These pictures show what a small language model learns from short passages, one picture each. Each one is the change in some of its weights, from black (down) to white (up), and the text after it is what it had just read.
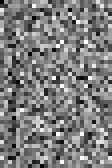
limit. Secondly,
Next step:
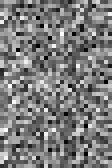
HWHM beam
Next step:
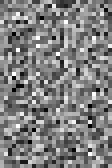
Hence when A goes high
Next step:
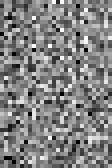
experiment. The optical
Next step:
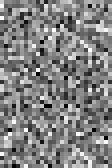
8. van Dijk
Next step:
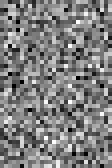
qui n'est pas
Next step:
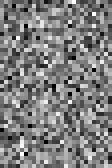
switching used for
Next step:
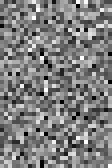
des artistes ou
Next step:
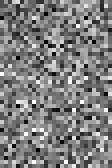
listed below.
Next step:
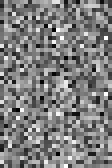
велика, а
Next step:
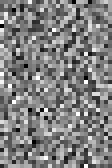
Bond angle between
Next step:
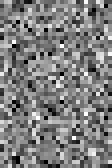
current microlensing
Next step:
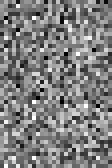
particles and processed using a
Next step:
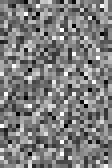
their squared masses,
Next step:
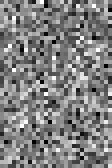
coupled IRS
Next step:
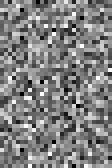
M., Salinas,
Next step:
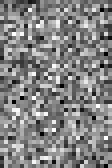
bearing while 15%
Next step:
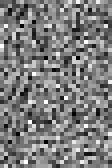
a variable-temperature
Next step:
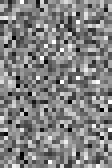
vacuum states with a
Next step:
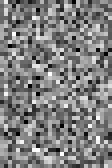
and belongs to all
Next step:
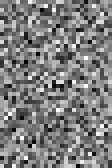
adjunctive agents should
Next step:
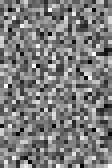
saddle and the local
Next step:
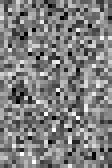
a nominal probability density
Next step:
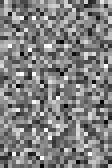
reported with median and
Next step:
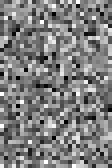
or varieties, which would
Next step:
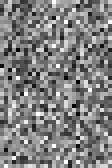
the application of UWB
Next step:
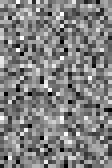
dan pendeteksi
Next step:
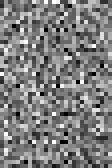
тем самым
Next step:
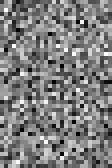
energy change due to the
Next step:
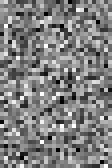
that videos are not
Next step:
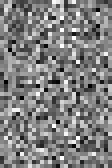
the state can and does
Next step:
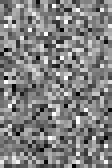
much the unitarization
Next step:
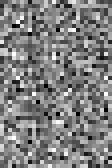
на центри
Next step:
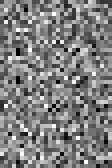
predictions are plotted as
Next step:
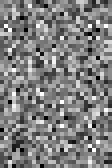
L. to arsenite
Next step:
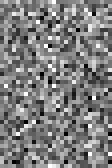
from the fluid by
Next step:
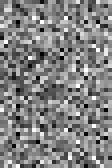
never actually
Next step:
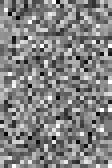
minimum level. We
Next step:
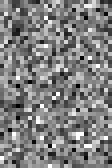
to the issues discussed
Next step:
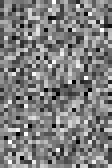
page for the MDR
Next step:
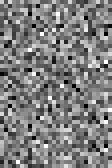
temperature and viscosity
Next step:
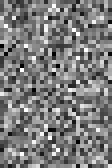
of the evaluation will be
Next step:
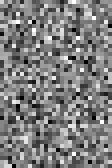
da humilhação,
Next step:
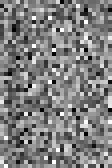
part of the experiment.
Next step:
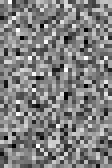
John M.
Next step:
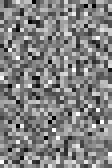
While the average
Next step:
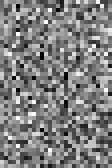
and Discussion
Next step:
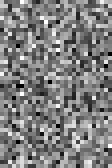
fibre surface energies
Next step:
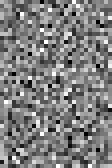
The effective quark interaction
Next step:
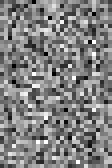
lower than 150 K.
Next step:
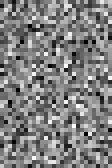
question of internal
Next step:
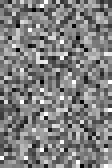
respetar el orden con
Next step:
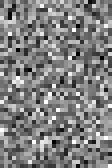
pair of superconducting
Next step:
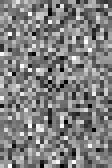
ham davolovchi
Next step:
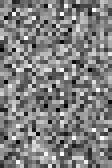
membrane ABC
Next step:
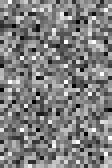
a concept for the formation
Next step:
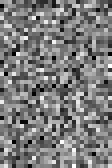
rocks, shaped
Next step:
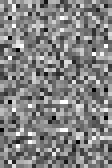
The error bars
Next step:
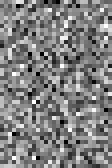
Max Planck
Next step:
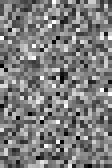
the criteria.
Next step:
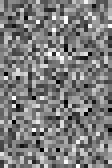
the advective wind.
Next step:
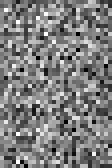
findings further validate
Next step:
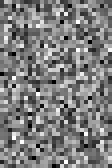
with elements belonging to
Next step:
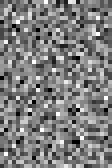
и ведомственных
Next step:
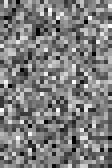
of a shortcut,
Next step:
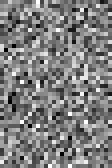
FP blocks the
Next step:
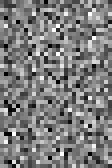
Available from:
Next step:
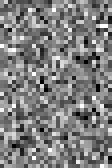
pursuing in more
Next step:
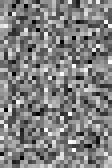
results that point to the need to
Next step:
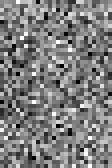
normalcy. Lactate
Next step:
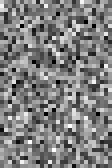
tarixan, ham
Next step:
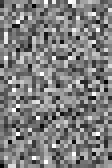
компаний и
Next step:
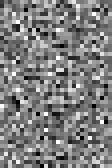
с развитием
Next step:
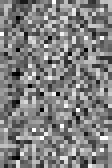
the layer surface.
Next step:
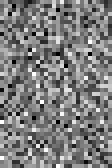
on their personality,
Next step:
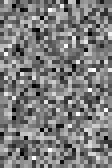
sensing," in
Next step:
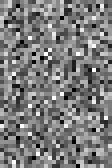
isolated fungi was
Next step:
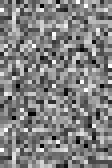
courses like
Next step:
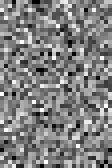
ram pressure.
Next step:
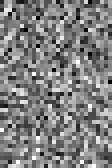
regions. These services
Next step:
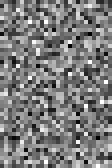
scientific production is
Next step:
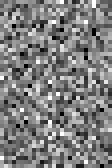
reduce the level of
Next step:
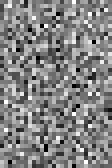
In contrast, four
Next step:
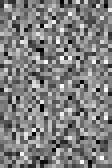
de los medios. En el
